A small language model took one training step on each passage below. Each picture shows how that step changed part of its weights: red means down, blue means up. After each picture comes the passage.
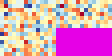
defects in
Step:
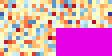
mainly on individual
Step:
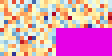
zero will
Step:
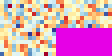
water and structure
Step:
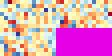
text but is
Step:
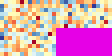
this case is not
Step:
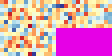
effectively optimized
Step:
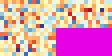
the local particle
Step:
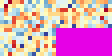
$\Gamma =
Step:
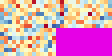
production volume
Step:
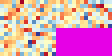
factors for the
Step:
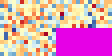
in the study.
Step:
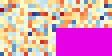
infection and
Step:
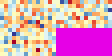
at a rate that
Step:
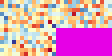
demonstrations are
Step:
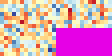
are features of
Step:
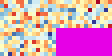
that start a
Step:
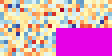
emission can be
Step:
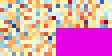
design aspects
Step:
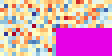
for strategic
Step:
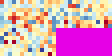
following experiments were
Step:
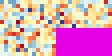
gaining an
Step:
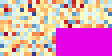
properly taken
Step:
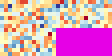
for the approximation
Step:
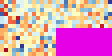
out with large
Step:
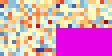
focus must be
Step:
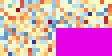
they provide no
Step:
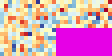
India and
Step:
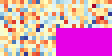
the device.
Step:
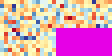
In the weak
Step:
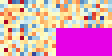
correctness of
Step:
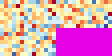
If there is
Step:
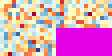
products is
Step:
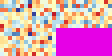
refined to
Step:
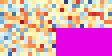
are analyzed
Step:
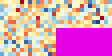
this regard,
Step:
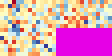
from earth
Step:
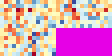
= A\cdot
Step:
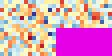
geographic information
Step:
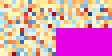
other additional
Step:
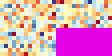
terminated after
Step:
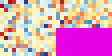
an angle
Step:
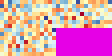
not contain new
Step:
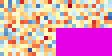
not in raw
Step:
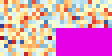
and temporal
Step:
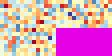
frame based on
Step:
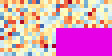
the present review
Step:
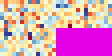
the same image
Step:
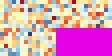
to the growing
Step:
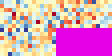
the environmental
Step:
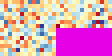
the integral
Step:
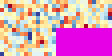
benign and
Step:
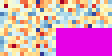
In addition, the
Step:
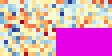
are also found in
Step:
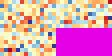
in any previous
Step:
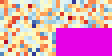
flow regulation.
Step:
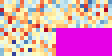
usual, two
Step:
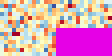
addressed the
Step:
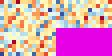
to both management
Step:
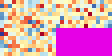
as special
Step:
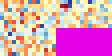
the exact
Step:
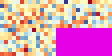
in figure
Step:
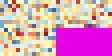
concentration of
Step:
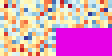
pool of
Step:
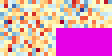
a challenging
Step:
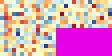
of the system.
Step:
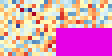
of reading
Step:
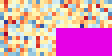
an active
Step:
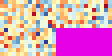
parts of the
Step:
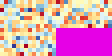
typically developing
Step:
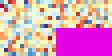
at an angle
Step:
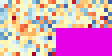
It is with this
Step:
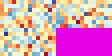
is counted
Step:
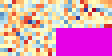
as a key
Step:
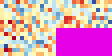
Indeed if
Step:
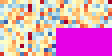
easily be
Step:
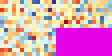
it cooled
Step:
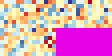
which people use for
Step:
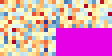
2) that the
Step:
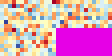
corresponds to the
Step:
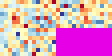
This project has
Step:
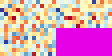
At the
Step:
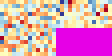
is usually
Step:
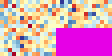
identified the following
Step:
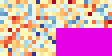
The higher value of
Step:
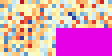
in general, the
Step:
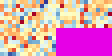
other emerging
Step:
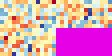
The last
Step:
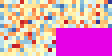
in 2 years
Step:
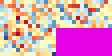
functional group
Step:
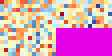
both cases.
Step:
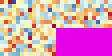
independent expert
